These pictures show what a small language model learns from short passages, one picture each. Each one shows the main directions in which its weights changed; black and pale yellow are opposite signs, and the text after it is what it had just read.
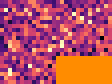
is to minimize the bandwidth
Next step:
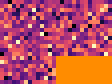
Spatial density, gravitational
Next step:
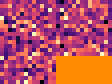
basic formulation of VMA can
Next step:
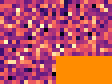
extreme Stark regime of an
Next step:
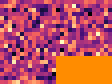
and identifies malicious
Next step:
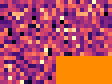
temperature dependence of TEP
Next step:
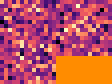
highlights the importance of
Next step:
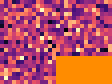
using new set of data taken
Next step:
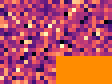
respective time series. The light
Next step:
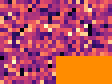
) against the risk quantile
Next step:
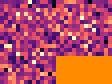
iteration of SDC
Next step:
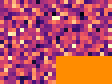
a major strength by the
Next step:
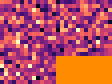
$\sim$2 major
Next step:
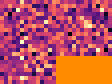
of \piz candidates with
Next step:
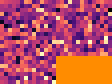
young and old FRB
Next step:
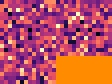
also since before the discovery
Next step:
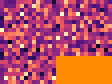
we show the differential cross section
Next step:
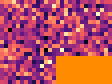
the inputs of the half
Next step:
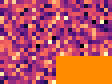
higher in s-SIS
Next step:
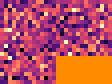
that achieving fully accurate confidence
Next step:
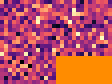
for compressible gas where
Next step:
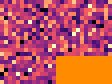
images), it can be
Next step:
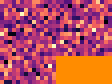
summary, the quantum mechanical error
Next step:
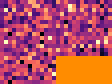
is not a tensor; while
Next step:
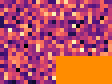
standard perturbation theory to the
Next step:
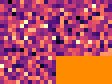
is applied (at the level
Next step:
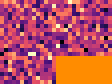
the corresponding spin-polarization
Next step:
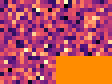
in the CMSSM and the
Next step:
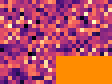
but typical integrals appearing in
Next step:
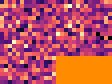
v}$ is more complex,
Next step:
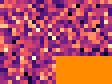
ability to formulate a valid
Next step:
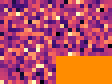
to gravitational waves, if
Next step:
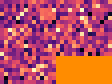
velocity between the lens and the
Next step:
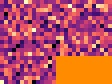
The proof is completed by
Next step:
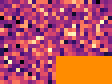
ground state aims to create
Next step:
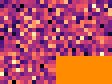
readily producible
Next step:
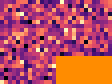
below. Turning now to
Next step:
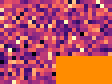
neutrino flavor oscillations, which remain
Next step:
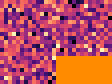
that there are twice as
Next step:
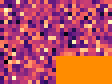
first rough estimations. It
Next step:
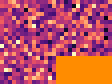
time to fixation on a
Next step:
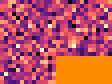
identical density. However, this
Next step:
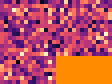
(d) the profiles through
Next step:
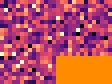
can significantly reduce the time required
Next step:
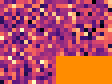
previous report [24].
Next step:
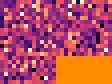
we employ the LAMH
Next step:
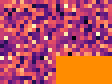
of the fine-tuning
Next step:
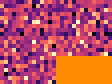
\big) \sinh
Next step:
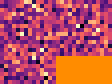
they need to move upward
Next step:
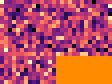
a simple remark. There is
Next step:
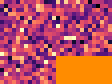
with water at high and low
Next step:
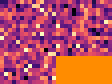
its wave function renormalization.
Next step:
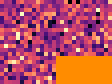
qualitative demonstration of the expected
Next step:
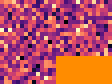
the condition of the torus
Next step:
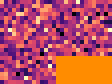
for the lower beam flux the
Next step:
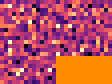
constructive comments and
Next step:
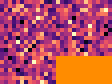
were prepared at the
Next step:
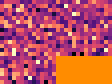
distinguishable in some way
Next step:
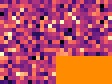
room is used to embed additional
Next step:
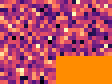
or bias set point for the
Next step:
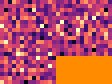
Padding: Same
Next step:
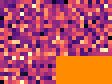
we also include a component to
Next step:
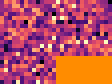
a sample tilt to highlight the
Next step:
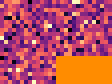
i.e., negative
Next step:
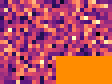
island with a stacking
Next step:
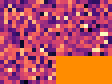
that the two-dimensional system
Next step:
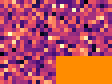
the very help discussions. This
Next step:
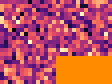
stiffer modulus
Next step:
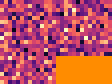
around B\,59 at the
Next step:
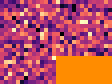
tree level relation. For
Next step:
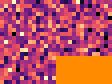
over a large dynamical range of
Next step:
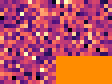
poor S/N below
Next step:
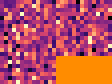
we will generically refer to
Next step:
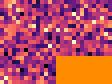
optimal for both the implicit
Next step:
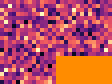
structural motifs can be
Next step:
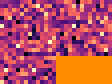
one may treat the electron acceleration
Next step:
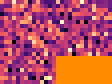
%Use showkeys
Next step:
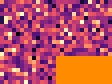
as they are used in empirical
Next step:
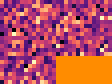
for the spinons,
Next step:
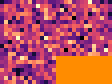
$\Phi$, another is vector
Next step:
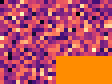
original. In particular, if
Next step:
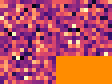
particle permutation symmetry group
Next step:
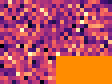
parent GC at the
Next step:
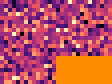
to the vacuum one to match
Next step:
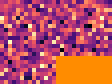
charged particle trajectories and energy
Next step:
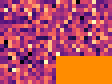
is $v$ \State
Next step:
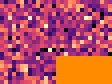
the calculated phonon specific
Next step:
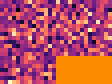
observed. This perspective is
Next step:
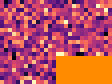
present the following theorem:\\
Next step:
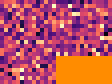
the given by: \begin
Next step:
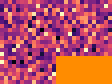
ex situ preparation process,
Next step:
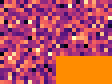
Exponential Moving
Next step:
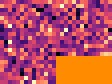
or against, the SUSY
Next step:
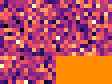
use the in-medium
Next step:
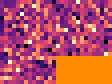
we present the bulk modes at
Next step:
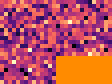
of the rotation axis could be
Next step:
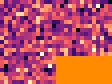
for two propagation direction for
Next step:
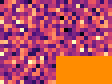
likely to provide valuable
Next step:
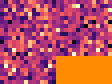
is in shadow.
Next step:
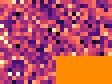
probabilities of knotting,
